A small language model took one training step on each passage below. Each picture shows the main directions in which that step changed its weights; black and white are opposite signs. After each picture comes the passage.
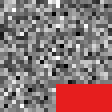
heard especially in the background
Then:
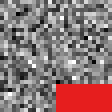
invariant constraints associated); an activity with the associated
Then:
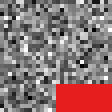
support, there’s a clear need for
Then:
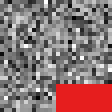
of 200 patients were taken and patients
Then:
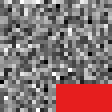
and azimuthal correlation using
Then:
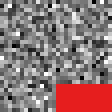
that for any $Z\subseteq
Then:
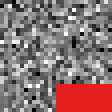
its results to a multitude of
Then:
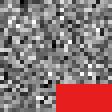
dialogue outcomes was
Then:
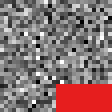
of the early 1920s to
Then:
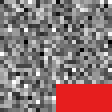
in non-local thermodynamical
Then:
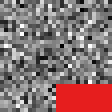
blow-up technique by
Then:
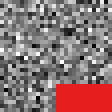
customer satisfaction of Deposit
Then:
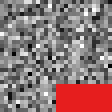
critical to determine the form of the Turing
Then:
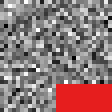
annihilation \begin{equation}
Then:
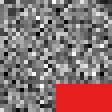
case of constant perturbations. The formulae
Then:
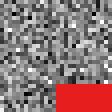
Simply put, the significance
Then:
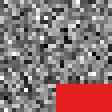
patch gas mass $M_s +
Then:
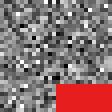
constraints of a successful attack.}
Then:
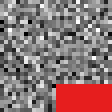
allocation, schema
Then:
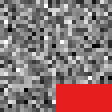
and can be accessed through interactive
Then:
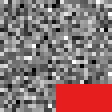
We look again at the distribution of the
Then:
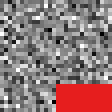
Map based on Lon and
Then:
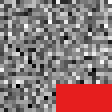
life of a patient, the
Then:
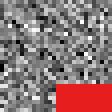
classes $[a],[b]$, then one
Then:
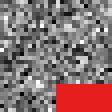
health issues, lean team
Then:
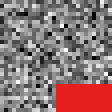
proposition. The only point to check is
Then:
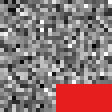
assumption we compare the numerical calculations and
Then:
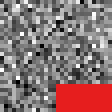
$I^2 \neq I$, then
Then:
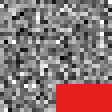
representation $U$ of $G$, the
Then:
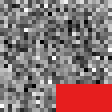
repair task, marked as
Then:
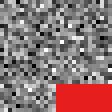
an arbitrary set of size $n$, and
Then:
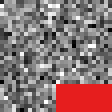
(including the boundary). Let also
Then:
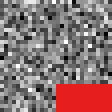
the radial distribution of subhalos
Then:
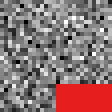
is also plotted ({\it
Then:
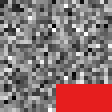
the first Kerker's condition, if
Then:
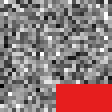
the gravitini should play the role
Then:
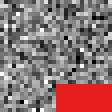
\(\Delta\rho\geq0\) for
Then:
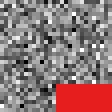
of the metric $g_W$ are
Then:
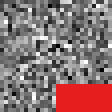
their structural and dynamic performance under
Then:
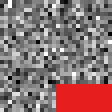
out that, for PE and
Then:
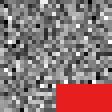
\end{figure*} In this
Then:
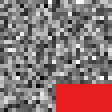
can be attributed to the
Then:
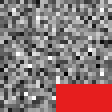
level $2$ structure can be identified with
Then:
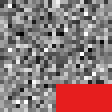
that the equation is written according to the
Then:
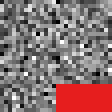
with iodine as oxidizing
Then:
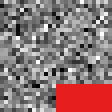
compute the average area avoiding a numerical
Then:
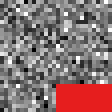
have %the same value in that dimension.
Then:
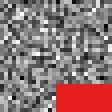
based on protein surface shape have been
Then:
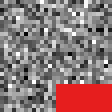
Growth in Rivers State
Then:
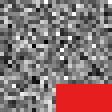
of in a decreasing geometric progression
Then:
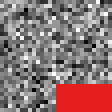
one of these finitely many equivalence classes
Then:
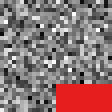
metallicity, with also some
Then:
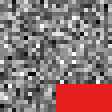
ER? (Early Stage
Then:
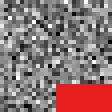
patients for confirmation of
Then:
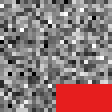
$\Ck$ model space with
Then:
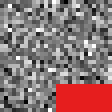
character that is formed in him under
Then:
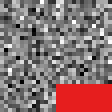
\\ q_2 \end{pmatrix}
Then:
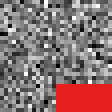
G$ and G is α open in
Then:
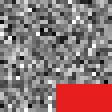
individual from a previous social status,
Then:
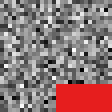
$\mathbb N_+$ the set of positive
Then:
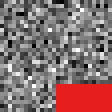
adaptively adjusted in accordance
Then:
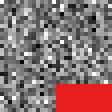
$j$ order can be given by a
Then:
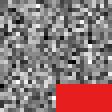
is used. These IFAs
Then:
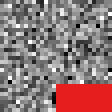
T T K T G R P I**
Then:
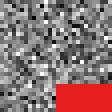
presented CFD thermal analysis of small
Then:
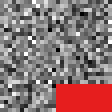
\cite{pcras, p}.
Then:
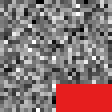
identified in sediment samples and corresponding
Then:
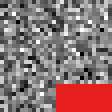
plays a vital role in sugar
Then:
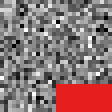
continuous outcomes: a comparative
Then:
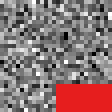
quality of education and teaching in the
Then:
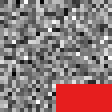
subspace of non-isolated points
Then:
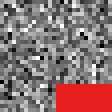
the PubMed search and the
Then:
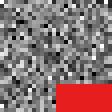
at least $d+1$ with
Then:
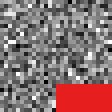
there is additional information available that can be used
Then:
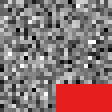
1pt, style = dashed,
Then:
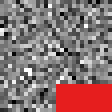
for potential irradiation in
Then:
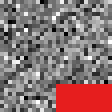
superconducting titanium
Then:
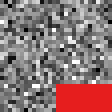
establishing themselves in
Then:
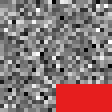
generalized eigenvalues of a
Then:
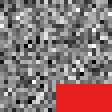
operator and applied it to the multiple
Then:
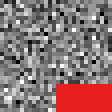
the people living in the area may
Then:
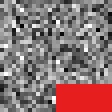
i) the Joshua Tree
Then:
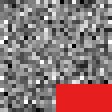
real and effective interaction happening between
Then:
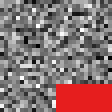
($\alpha,\beta,\ldots$) belong to
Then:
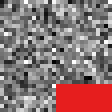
{\enquote {\bibinfo {title}
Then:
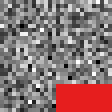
but with index reduced by 1.
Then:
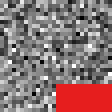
showing greater enrichment of
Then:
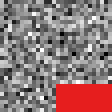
Z. Yan, B. Li,
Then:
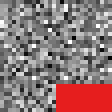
show, at each step, which vertex is
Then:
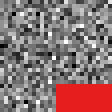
tensor trace. Given $x,
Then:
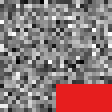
Physics and Astronomy,
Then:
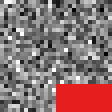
way to the local geometric features of the
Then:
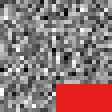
evidencing that the alumina
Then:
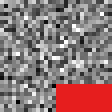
Satisfactory analyses were
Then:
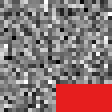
RL is, after supervised and
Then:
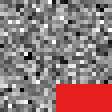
denote a generalized eigenfunction associated with the
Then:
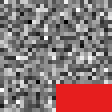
list are randomly chosen, meaning
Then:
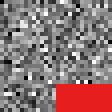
adjusted post-test means of the
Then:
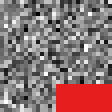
time, 50 kg detector mass,
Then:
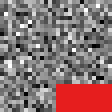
One of the main problems in the business and
